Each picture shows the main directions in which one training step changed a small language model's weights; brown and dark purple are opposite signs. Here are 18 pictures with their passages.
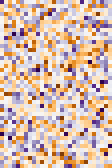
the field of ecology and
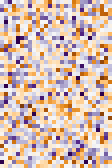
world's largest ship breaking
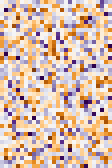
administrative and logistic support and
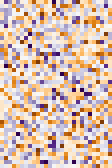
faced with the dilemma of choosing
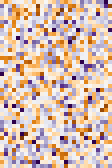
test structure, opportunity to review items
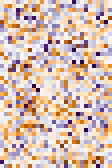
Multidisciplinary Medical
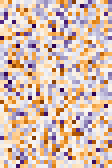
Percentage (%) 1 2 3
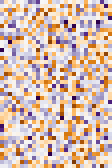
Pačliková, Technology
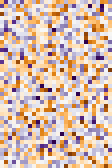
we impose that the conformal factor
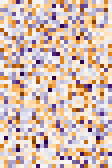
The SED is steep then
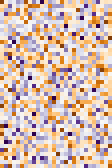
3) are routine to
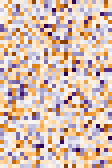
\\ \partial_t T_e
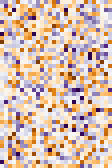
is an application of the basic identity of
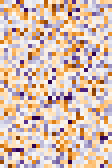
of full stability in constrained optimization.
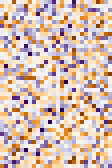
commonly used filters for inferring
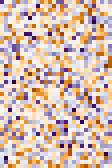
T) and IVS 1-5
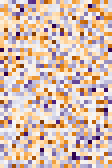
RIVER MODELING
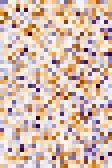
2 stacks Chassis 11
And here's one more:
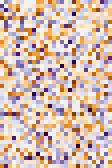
statement can be proved similarly.
